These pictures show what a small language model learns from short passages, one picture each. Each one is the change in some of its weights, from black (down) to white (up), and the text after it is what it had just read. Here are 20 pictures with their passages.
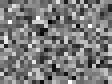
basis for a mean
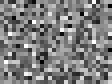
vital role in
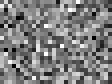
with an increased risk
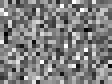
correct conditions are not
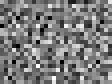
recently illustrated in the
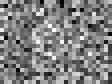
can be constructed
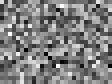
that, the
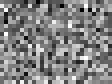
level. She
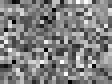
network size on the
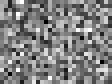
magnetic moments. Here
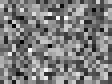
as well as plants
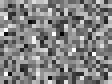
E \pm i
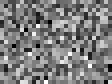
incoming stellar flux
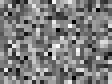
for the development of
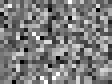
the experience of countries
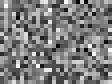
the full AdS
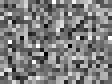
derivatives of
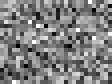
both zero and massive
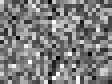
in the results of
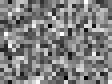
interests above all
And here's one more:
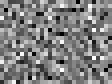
wave. Our spatial
